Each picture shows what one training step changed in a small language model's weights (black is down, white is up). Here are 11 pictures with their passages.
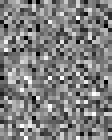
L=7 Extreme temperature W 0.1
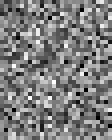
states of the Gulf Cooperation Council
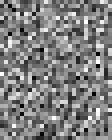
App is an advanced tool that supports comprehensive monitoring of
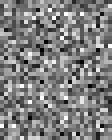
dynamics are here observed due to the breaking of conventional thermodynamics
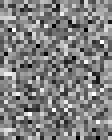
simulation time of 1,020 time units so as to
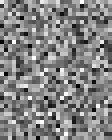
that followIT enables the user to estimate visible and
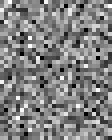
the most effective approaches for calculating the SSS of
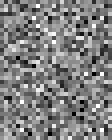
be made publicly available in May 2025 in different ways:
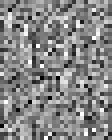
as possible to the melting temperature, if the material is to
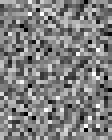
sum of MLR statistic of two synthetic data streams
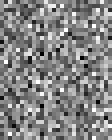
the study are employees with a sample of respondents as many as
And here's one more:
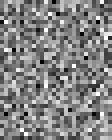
Section 4.5). Several companies in the EU have
